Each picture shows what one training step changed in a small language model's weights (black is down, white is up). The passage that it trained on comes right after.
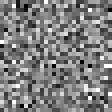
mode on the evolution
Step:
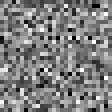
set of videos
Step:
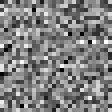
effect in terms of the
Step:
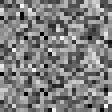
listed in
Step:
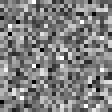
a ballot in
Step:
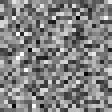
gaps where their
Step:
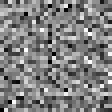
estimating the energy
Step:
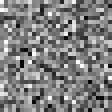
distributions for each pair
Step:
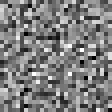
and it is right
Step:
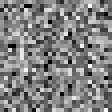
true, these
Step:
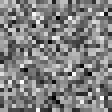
the cache size
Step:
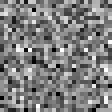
spatial box
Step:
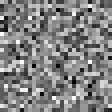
applications in
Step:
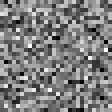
time scale of
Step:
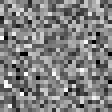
in a HLS
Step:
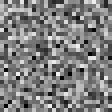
action is described on
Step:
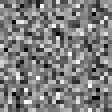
RCS is
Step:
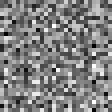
mass ratio distributions of
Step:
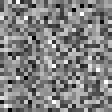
experimental evidence
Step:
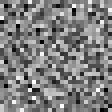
If ${\cal
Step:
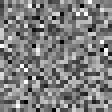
(DM) even
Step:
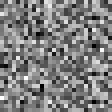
momentum operator as
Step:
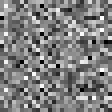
included in the
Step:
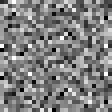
that there is a
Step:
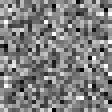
person in a
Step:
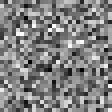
is the Fermi
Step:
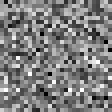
time evolution of this
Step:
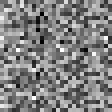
dynamics gives a
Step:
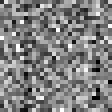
BGK model is
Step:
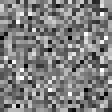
be either
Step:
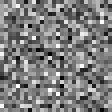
this narrow region,
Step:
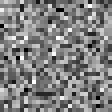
collections, it
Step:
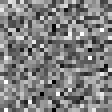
the inclusion of a
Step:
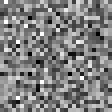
ms. However,
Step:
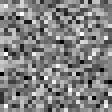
increases from 10 per
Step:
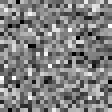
from finite to
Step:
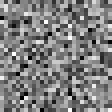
were performed, with
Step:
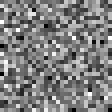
to think about
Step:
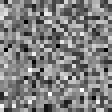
theory is to describe
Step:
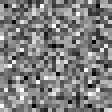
ROS production
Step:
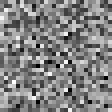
dynamics, while the
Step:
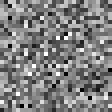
the symmetry of the
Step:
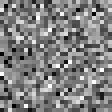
the NEF
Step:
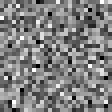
public, which
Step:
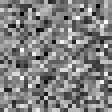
T$ and $\Delta
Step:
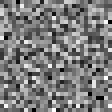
lens. In
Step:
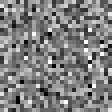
uncertainty estimates
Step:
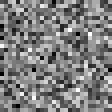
the Adam
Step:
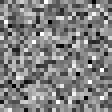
Shell, that
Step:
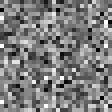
{author} {\bibinfo
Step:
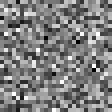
from M31,
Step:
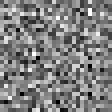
region occur by
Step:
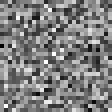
for a given mass,
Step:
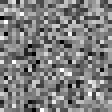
here focus on
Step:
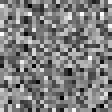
is not quite
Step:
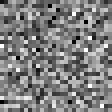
search (see
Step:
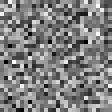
over the range $0
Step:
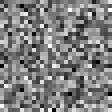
bounded by a probability
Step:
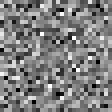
DM until
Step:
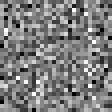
We generate 100
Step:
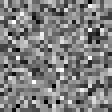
2& \nonumber \\
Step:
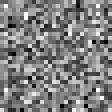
of optically bright
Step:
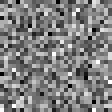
quark masses because
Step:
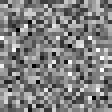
of signal or background
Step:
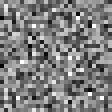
films were
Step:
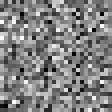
employing time
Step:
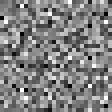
which allows for
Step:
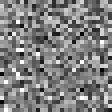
be solved in linear
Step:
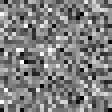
normal transmission probability
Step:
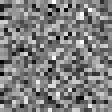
its mass, its total
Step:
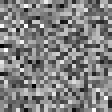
here we specifically
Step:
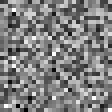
that of the 54
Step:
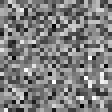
a sum of plane
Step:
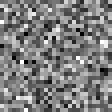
to show for which range
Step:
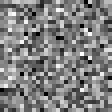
expect similar features
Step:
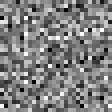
very different. To
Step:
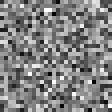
choices of boundary
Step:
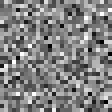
lightcones of
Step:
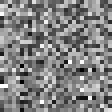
in the limit of low
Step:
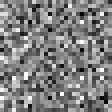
understand the fixed
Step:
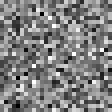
states [26,
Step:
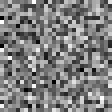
has a zero at
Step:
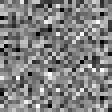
used beyond
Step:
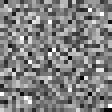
earlier since
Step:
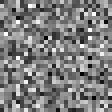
start of the
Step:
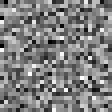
identification of at
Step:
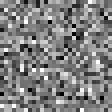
by stripping
